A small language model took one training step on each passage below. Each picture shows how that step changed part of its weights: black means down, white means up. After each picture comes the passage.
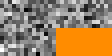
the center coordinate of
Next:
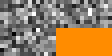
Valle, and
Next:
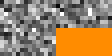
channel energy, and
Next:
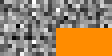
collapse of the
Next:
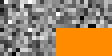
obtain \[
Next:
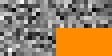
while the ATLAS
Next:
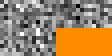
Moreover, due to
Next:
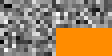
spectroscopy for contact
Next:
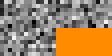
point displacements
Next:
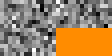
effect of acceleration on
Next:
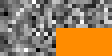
we believe apply
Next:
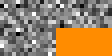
and quality factor on
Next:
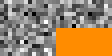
initially identified as a
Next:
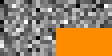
traffic were not presented
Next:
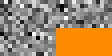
state non-trivial
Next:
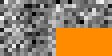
first three rows
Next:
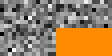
probabilities reliably.}
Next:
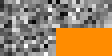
operational approach to
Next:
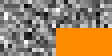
mass of the
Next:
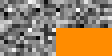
With due caution
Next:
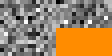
that the RW
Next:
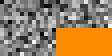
case performance (and
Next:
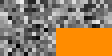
the second pulse,
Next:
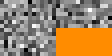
been developing and
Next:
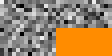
fitted by data in
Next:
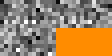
exposure were highly
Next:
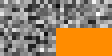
the required length.
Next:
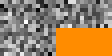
of theories becomes larger
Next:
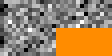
night do not
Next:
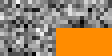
Berry's connection
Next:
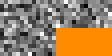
back to the left
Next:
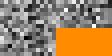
the process of calculating
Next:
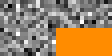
Processor, is
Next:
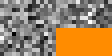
the average of the
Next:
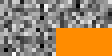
sensitivities of
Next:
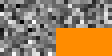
we have at higher
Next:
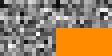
networks to characterize phase
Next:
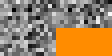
the boundary between a
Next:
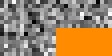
model. The point
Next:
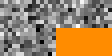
the addition of a
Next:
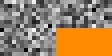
scheme inspired
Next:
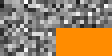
wave dominates the
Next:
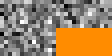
defined and periodic,
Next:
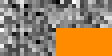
single degree of freedom
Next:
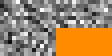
can modify the
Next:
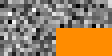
from PRIN
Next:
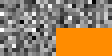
integral we have the
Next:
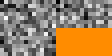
region (white
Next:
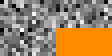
shift to the lower
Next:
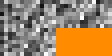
engine model.
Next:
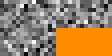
regime is given by
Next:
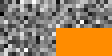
$. As a
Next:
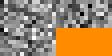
various filters.
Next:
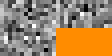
typical GI
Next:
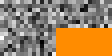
in the case of
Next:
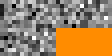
analytical form (see
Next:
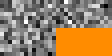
is shown in
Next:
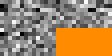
dishes will be
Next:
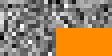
values at 300 K
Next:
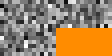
of the model have
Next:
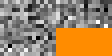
the radial transport rate
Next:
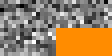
to lie along
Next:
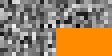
of Chemical
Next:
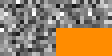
and optical properties
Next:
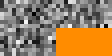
of a randomly chosen
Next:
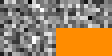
bars remain small and
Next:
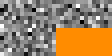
Then one can estimate
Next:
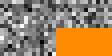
in the range of
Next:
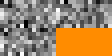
quantum entanglement of
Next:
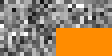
a saddle
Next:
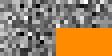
$\Delta V$
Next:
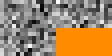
effect of extra feedback
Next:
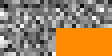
models of hadron production
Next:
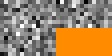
be resolved in higher
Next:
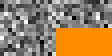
to a solution of
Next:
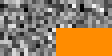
plane orthogonal to the
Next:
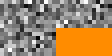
$\gamma p
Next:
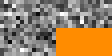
two is described
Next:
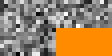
10 missing values,
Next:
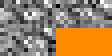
and Groups}.
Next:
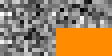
for the observed
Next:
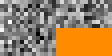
the projection conditions for
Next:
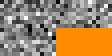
ecliptic reference
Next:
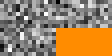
prompting achieved
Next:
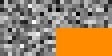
blue dotted line).
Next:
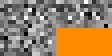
rule errors, associated
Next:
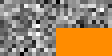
curved features;
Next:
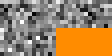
derived in the next
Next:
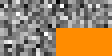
on (the
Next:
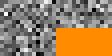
\rightarrow -
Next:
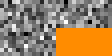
of $\sim
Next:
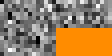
$d \approx
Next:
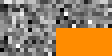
directly identified with the
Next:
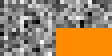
canonical ensemble.
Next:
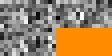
aim to test the
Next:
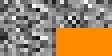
charge asymmetry can be
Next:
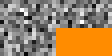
\acknowledgments This
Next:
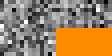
a maximum of
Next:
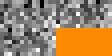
result a massless
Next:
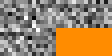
in the tradition
